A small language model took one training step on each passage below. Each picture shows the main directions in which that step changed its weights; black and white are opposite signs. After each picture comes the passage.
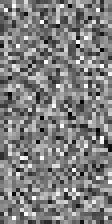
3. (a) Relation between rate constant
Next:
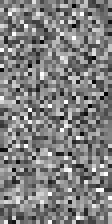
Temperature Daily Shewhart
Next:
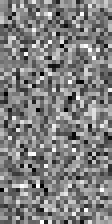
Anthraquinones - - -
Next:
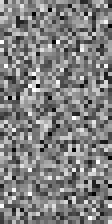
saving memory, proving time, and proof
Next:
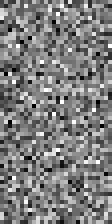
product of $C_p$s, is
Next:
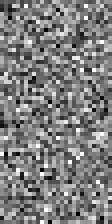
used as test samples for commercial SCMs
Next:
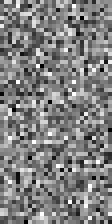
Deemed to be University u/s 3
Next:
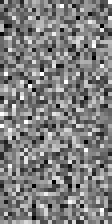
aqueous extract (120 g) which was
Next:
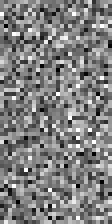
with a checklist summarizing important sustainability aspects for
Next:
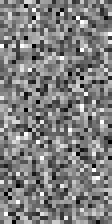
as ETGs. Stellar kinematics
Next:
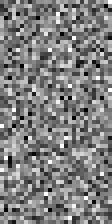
time in the history of SXP172
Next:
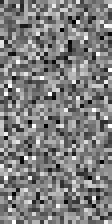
to factors of 2--5. We discuss the
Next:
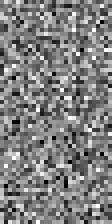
To test numerical code we consider single scattering of a
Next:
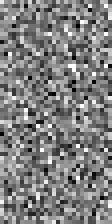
agents, we show that the system evolves toward
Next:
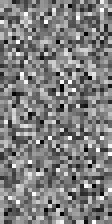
kilometers of land incorporated into
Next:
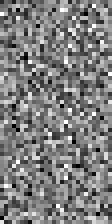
coupling into the oscilloscope. As a
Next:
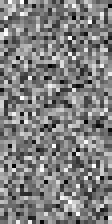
correct evolution of the spin density and the
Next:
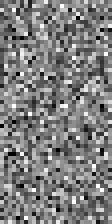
effect of hypothetical string theory extra dimensions on
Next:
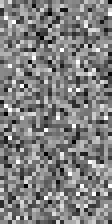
using a linear relationship. These procedures led to an
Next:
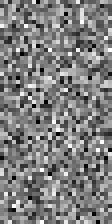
high-energy excitations and, therefore, do
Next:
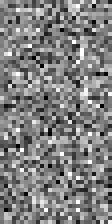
surface. Indeed, it has been reported that protein
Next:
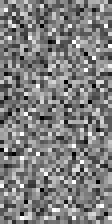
{\includegraphics{}} \end{picture}
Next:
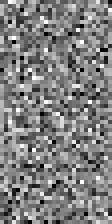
three temperatures. - Slower (and similar)
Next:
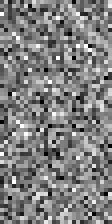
applied in a ROI—deriving from
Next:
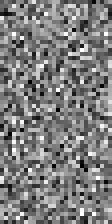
was not reached by most students, which was
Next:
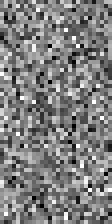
shows that in order to impedance match a
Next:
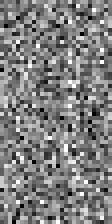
modes) are presented in Fig. 4a.
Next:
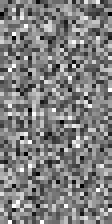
HH (2017) Genome-wide
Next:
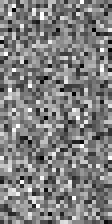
The decay width using HFB+LN
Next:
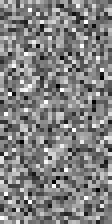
EUROHORCs and ESF
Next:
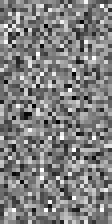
I obtained a sample of $53$
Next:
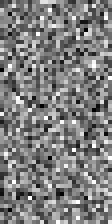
strategy for the controllable growth of TMD
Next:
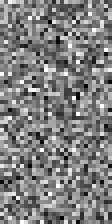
may implement the QA method or conventional learning in
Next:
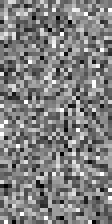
Fig. 1. The phase ratio effect on the
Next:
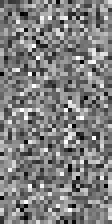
denoted respectively as $q_{20}$ and
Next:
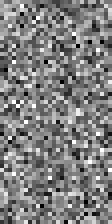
is modeled after consideration about the torque of
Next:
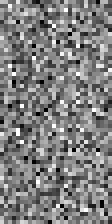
bifurcation (b), where at
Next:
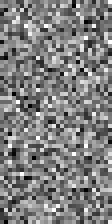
first issue of Ecocycles** On
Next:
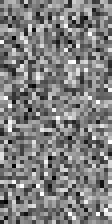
unified approach was used to impose the
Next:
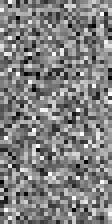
large contact area while keeping the size of the
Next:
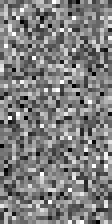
a large time lapse ${\Delta t}$, the
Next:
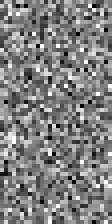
distortions of the curves from the usual form
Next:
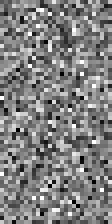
67% marine region and since 1979
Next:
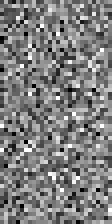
but two weeks have passed without him giving
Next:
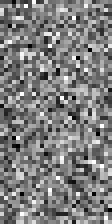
formation and substitute it in our model.
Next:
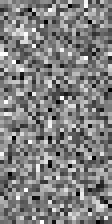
\text{ cm}^{-1}$ in molecular
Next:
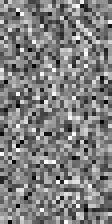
acidophilus* bacteria Elok
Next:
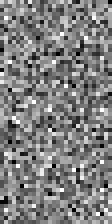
a learning rate scheduled from the initial
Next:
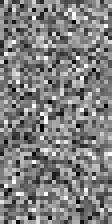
be concluded that the SiO_2 and
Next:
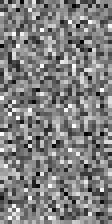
cancer. The pions decay producing a number
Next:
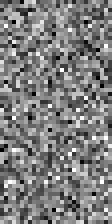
consider in more details the contribution of the
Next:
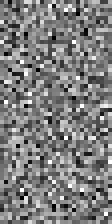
=% \begin{pmatrix} \sigma
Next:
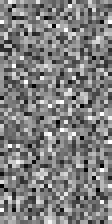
biosignature individually,
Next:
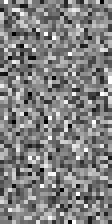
phases of quantum matter slowly becomes more and more
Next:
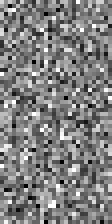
and learning in the apprenticeship practice.
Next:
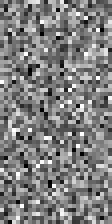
plate. Same Mn oxidizing
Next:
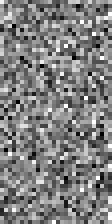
link type, the curve 2 corresponds to the
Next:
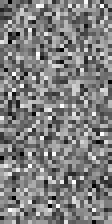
I followed the analytical model of migration policy analysis
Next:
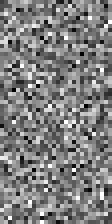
p_\phi +\gamma m^2|\hat
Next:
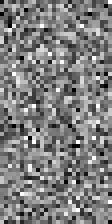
which reported almost similar awareness, suggesting regional or
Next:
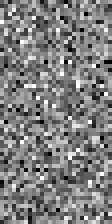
Dirac and Rashba 2DEG
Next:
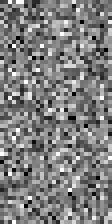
osmotic lysis have also been
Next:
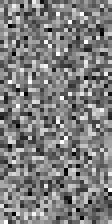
Solar neighbourhood. On the other
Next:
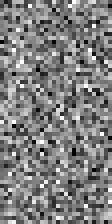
Manifestations in Alcohol Use
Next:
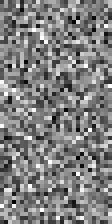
to a feed forward network that predicts for every
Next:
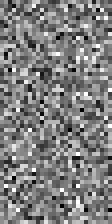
. Convergence rate A study on the convergence
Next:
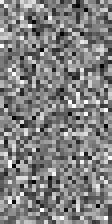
ply angles the stress does not vary linearly
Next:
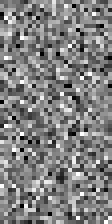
route to modeling multi-orbital
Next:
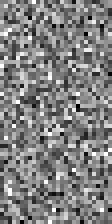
histogram shows the normality of the data and the
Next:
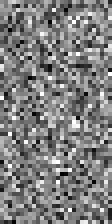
can see some narrow and strong emission lines in the
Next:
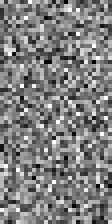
that the electoral board for the
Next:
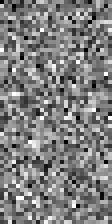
further gratefully acknowledge the scientific support
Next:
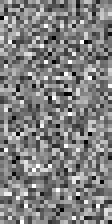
WSI generates thumbnails, combined
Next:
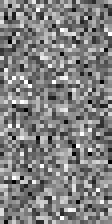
shows the multi-class ROC curve representing this
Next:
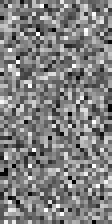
electrochemical phenomena in the mechanisms of
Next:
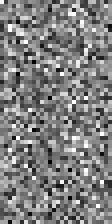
All units are stated in MKS units by
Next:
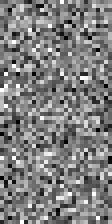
group-size distribution is the isolate-pair
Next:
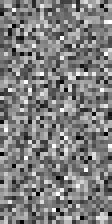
up along the river to sell a variety
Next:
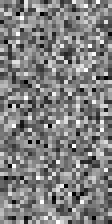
nodules with isolated macrocalcification:
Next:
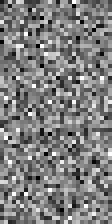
biotic planets. Simple life has
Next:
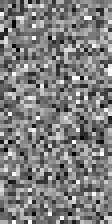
the daily routine of the volunteers
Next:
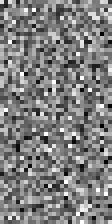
the measured constants and hold for the regime we
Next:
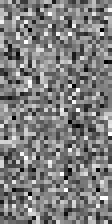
One of them, the "gravitational"
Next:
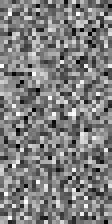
centers. NV⁰ and NV⁻
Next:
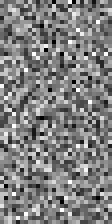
r^2}, \end{eqnarray} and
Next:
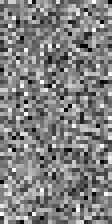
Table 1. The clay mineral
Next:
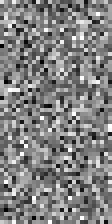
it has been done in refs.
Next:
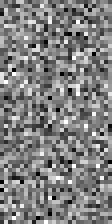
Machine Learning with Sentinel
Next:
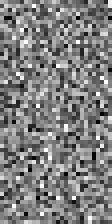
specific knowledge base of the person, not on their
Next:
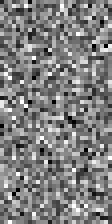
products are expected to be close to equilibrium conditions.
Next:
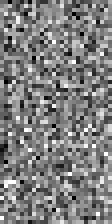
bottom ecosystems that is the object of fishing
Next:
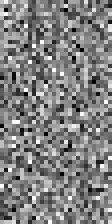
\emph{right} well as illustrated in
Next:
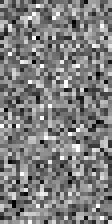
the time series projected according to the observing
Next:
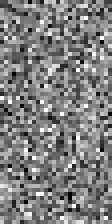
occupied $d_{z^2}$ orbital
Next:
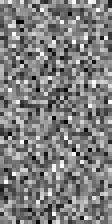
an integrated Visual Programming tool from
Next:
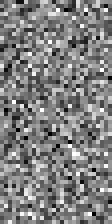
be performed [2] Intraoperative awareness
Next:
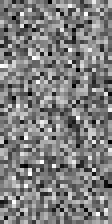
will aspect the ninth house. In
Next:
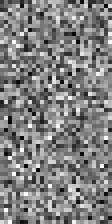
work was supported by grants to VB from
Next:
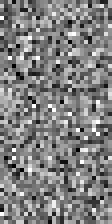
information, is a very important social need, since
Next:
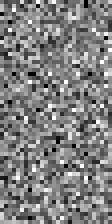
The experiment was implemented through self-control
